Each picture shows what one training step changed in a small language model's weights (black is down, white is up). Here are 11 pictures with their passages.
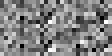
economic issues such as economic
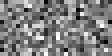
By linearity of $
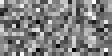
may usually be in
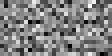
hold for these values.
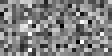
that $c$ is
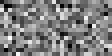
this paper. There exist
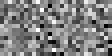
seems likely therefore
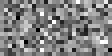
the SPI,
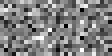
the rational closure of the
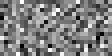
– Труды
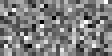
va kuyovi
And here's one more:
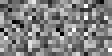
based coverage estimation for
